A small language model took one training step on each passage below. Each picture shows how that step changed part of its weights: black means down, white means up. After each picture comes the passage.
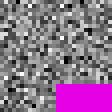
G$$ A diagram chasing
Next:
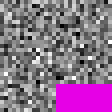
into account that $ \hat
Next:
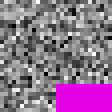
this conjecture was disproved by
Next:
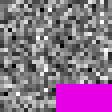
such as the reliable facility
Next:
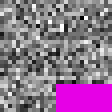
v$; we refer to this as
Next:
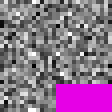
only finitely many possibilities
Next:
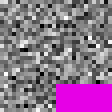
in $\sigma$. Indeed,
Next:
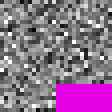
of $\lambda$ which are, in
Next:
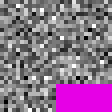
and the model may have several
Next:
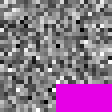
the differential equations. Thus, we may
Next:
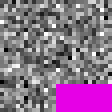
provide the parameterization used below:
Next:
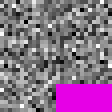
third and 4th equations of
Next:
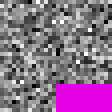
polynomial $P(X)$ of
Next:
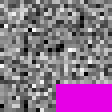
parts into one part in $B'$
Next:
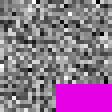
Fukaya categories of
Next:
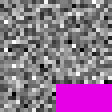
z).\] We will denote this
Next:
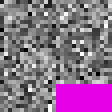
for every $(b,c)\in
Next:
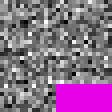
they also contain rational curves,
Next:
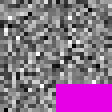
in figure 1. Let $$
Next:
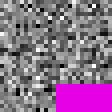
is sensitive to the choice
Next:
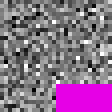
way we can find multipartitions
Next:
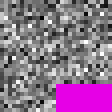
for our case we use spectral the
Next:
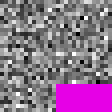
v + u_p, \quad
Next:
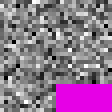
to cover also some classes of
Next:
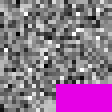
expression we want to bound
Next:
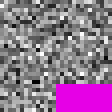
all had some kind of
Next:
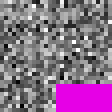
As a result, there is no corresponding data
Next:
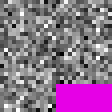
\end{proof} %\ms
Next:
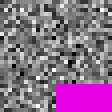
\ref{thm:2}, which is
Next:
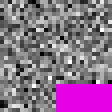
parameters of $p$ are in
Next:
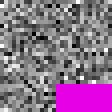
y$ the cohomology groups
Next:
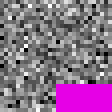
that the Lie ideal $[d\p
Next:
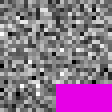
cut-off functions.}
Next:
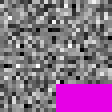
of solutions to the mean curvature
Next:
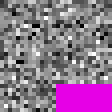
the subdifferential of
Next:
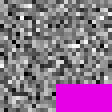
\end{align} diagram
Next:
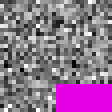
$y^3z$ a maximal
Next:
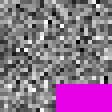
decay estimates and a
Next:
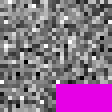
of these filters. As a
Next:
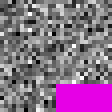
trajectories intersecting each
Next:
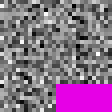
large, \begin{equation}
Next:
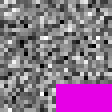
the quantity $\lvert
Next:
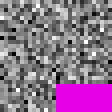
can color $u$. Suppose
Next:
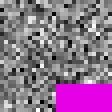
apply induction on $m$. For
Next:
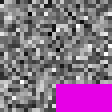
for all $x\in V$.
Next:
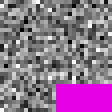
jointly convex in the
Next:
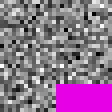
that induce asymmetric tail
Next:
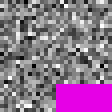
small enough constant $c_3$
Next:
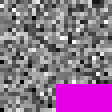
constant $C_{0,p}$ can
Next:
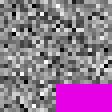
implementation which stores the
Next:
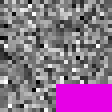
arbitrary fields",
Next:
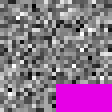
the remaining ``open''
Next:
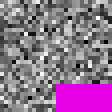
that for each root $\a\in
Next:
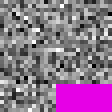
iteration of the shift
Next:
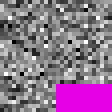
included in the model but rather
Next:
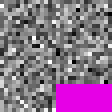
origin in $\K^p$
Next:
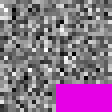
$\varepsilon$ sufficiently small such that
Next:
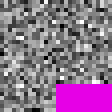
We now examine the term
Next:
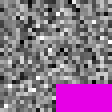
\wc$ is a reduced
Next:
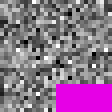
$M$ satisfies the following condition:
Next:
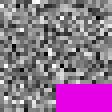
to prove the assertion of the lemma
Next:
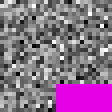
a $\delta>0$ such that there
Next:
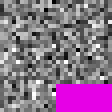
which are called the {\it perception
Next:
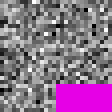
$F \into E$ the inequality
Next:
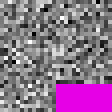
Recall that 0-valent terms in
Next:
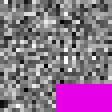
we suppose that $f$ and
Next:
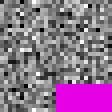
0 \right) = \rho g A
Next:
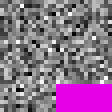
V(K)_\frakb)$ with
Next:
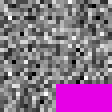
facts about the representations
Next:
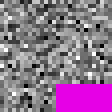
of the asymptotic state of the
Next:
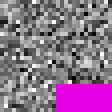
$x\in V$ and a subset
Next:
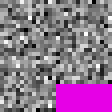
finite type submanifold $M$
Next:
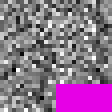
Resultat, von
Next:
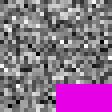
annihilator ideal of each
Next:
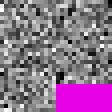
degrees $d-1$ and
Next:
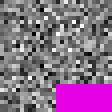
(x \oplus y + R)
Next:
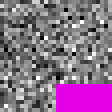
pair of sets $E \subset
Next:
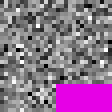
Let $P^m$ be the set
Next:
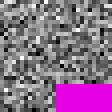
aforementioned order of the
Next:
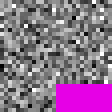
are randomly generated at each Monte
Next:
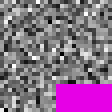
through which $F$ factors. As
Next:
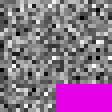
with specific restrictions on their base
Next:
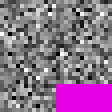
reductive homogeneous
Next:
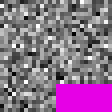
distinct vertices $s,t$
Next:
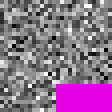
by solving the FOM at a
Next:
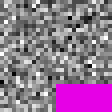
manifold's finite-sheeted
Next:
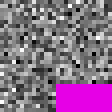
$\gc\K$ satisfies
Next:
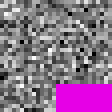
the term $c\cd j$
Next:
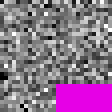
for the case $m=0$.
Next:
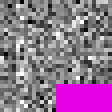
could not start lecturing
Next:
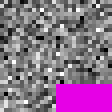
continuity of Riesz transform $$
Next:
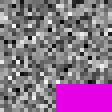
belongs to spectrum
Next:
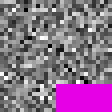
$m$-cycle for all
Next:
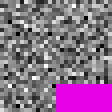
and Wysocki,
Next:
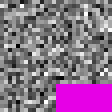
set of all dominant
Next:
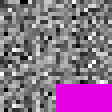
: A \ast B \to B
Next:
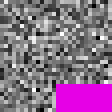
\text{for all $y\in
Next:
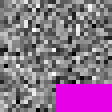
$x$ is in the torsion
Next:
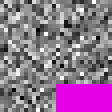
larger than the limit of the
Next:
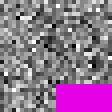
word pattern of these
